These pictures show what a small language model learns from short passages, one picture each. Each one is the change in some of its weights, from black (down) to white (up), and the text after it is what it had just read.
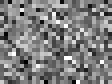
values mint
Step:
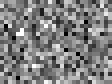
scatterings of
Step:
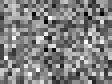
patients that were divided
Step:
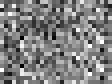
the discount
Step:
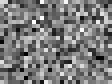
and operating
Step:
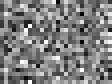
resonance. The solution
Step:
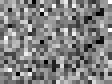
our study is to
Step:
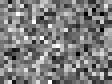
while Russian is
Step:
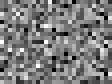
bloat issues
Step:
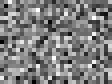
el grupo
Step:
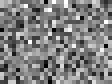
tip speed or integral
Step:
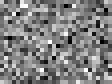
with climbing
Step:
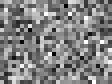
future. #
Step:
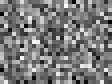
punt de
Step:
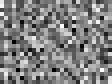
larger. In the
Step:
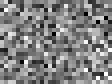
by combining two
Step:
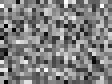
area of the beam
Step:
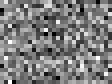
a total of six
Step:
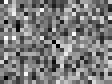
not seem to represent
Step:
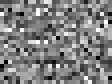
ótica de uma
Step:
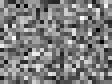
were collected and how
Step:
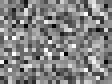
of life skill
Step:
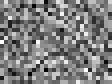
with labels must
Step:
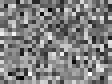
to the accuracy
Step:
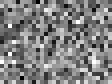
plane of the
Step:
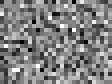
presented in SAW
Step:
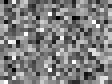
Our differential energy loss
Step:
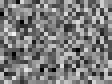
system and also can
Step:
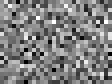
on creating
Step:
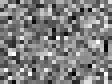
dressed either
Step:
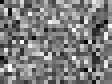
using molecular beam,
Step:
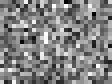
the terminal velocity
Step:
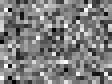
biz bolaga
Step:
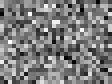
a function of
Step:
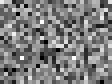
product supplied”
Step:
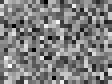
to be evaluated:
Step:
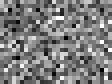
\newblock online,
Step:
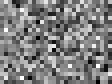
There is also a
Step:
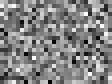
from the following
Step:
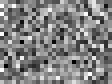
of the physical temperature
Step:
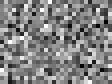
we will check these
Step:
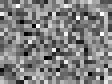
interpolation on
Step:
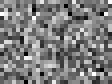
и тому
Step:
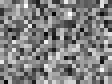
large samples of
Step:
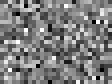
2- Each
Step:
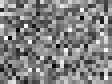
vector, the
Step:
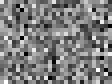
ma'lum bir
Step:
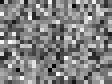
the overall trends
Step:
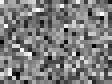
tizimi va
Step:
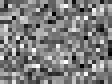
zamonaviy va
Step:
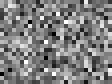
close to zero when
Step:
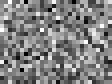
of social media has
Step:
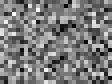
by the 5th
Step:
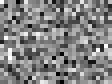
bilan davlatning
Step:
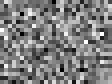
seen in all
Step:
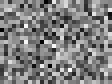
hard to predict
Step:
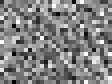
SE after one
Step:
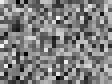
implementation, we
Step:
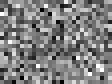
the initiation of
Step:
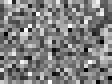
original data. The
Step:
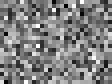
optimizing the power
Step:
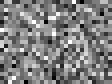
Sustainable Development
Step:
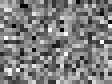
may miss
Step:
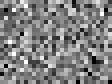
three sets of matrices
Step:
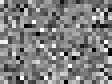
targ'ib qilish
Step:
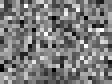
NL}$ and
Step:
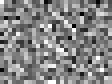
were given mathematics
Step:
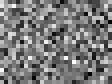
by the time the
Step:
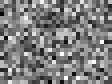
N \leq
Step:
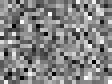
the way for a
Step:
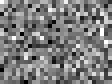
and (iv)
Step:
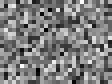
to minimize
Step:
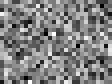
evolution path. This
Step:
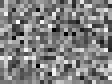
gel (*Method
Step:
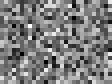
large band shift,
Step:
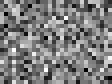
search based on the
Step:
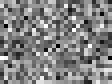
Performance of
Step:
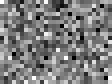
a spurious
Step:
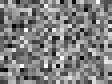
SCC and of
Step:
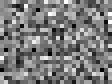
de programas e
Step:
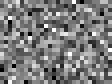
Sindhi as
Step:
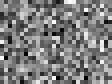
collective modes and
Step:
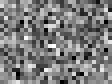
being the revival
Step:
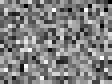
dengan baik dan
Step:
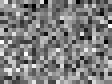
may impact the
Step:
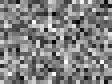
expansion methods are
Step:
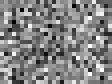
the other side of
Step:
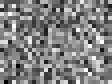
the improvement of the
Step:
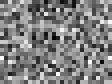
thermal corrections to the
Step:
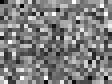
the poorest
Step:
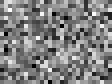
too complex to be
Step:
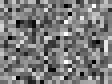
dentro de
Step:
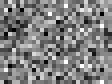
sustainability, supporting
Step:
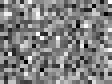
special meaning. It
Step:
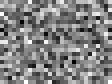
than the one previously
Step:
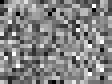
the signs.
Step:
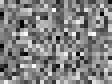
subsets and evaluated
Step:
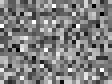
goal function body is
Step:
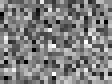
perceive that they
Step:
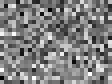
to the features
